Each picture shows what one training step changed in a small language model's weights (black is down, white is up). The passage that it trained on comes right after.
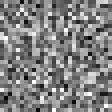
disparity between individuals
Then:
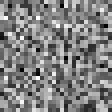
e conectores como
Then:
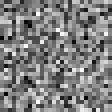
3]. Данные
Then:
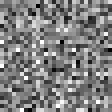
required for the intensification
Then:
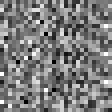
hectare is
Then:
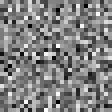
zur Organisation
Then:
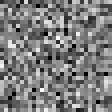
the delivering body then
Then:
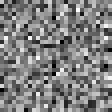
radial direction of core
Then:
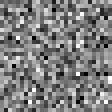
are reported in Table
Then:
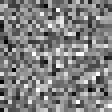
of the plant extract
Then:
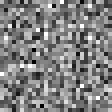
Running online
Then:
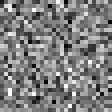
apresentam que na
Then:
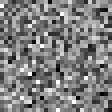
atas pekerjaan
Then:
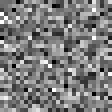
Bu durumlar
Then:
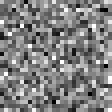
qaratish lozim
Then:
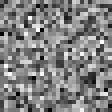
maqollarni topish
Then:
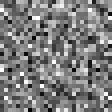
chalk with
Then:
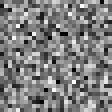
*class 8*
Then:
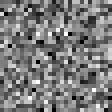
producto. Para
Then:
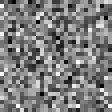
to show the framework of
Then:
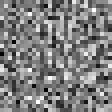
of women through the
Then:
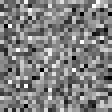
HOLLA Department
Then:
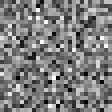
temperature, which was as
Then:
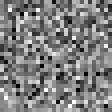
describes the approach to
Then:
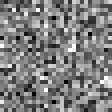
infants who experienced
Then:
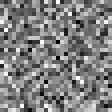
решения и
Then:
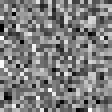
of data for the entire
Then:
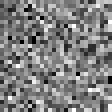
shown in m ³
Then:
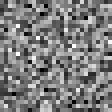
Biology* 9
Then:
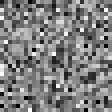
by sending the received
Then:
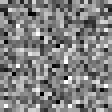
present approach are contained
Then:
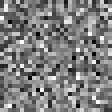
(indicators of
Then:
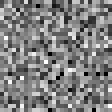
as well as commercial
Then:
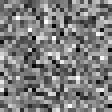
yaitu sebanyak 30
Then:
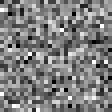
J.S., and
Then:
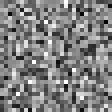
Conflicts of
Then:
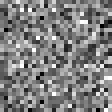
Am J Pathol
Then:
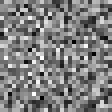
that prioritize
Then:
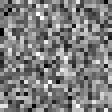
nutq alohida
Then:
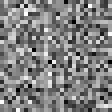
obtenus à partir
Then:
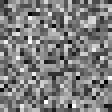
uma **Revista
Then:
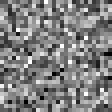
than half size of
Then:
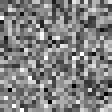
has a few important
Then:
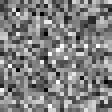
one of the most
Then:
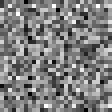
processing - i.
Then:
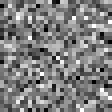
rollar yordamida
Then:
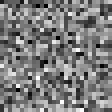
the best performing
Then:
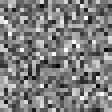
/ D / G type
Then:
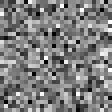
Short column
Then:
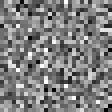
a broad geographic distribution
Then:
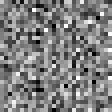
precisas en este
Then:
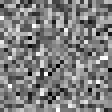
le persone a
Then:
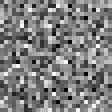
4) использование
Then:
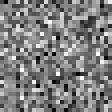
it economically viable
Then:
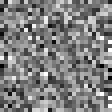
“Ritual und
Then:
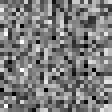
for 10 days under
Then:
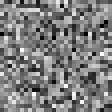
emisferio de
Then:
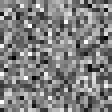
zarur. Chunki
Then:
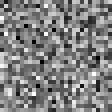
sino que está
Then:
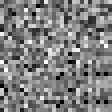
added to the solution
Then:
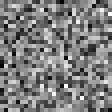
online MCQ
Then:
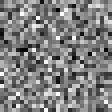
to Reshape the
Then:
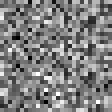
with the machine learning methods
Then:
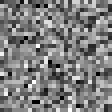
the possibility of
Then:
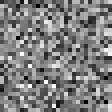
the number of Internet
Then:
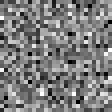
is a quality all human
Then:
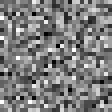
suggests that there is time
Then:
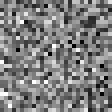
Educational Quality,
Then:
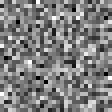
is key, as it
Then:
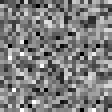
the presence of a short
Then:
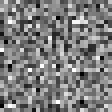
veel kan
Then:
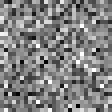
ва инновацион
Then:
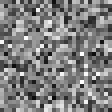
using a 3D
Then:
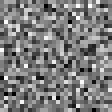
Status 3
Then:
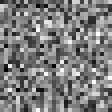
polar form, the
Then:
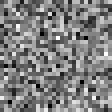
a 3-way factor
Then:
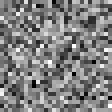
in the HDL
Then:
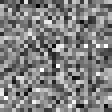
the methods for user
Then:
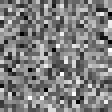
is the root cause
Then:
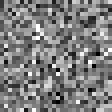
strides in ensuring
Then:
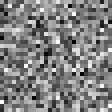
seul moyen
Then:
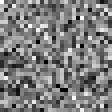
9 – Preços de
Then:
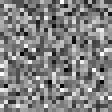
São Paulo,
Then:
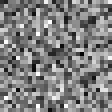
another. Figure 3.
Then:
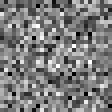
low speed. The
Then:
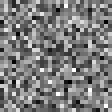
model of Acupan
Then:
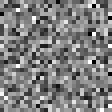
(ABW) for
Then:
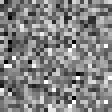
recent report from the
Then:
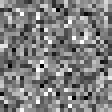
направленные на
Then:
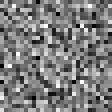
equivalente a la
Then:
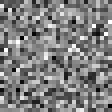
if the mediator
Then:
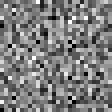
of pathology. For
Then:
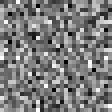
then recorded in more general
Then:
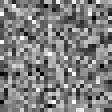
earth Breast
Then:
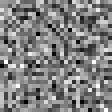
zijn te maken.
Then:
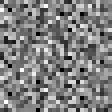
van het artikel
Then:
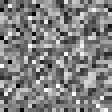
amaliy tarjima va
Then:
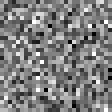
reset. Your
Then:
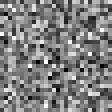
mais importante é o
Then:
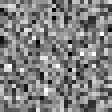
avec la collaboration de
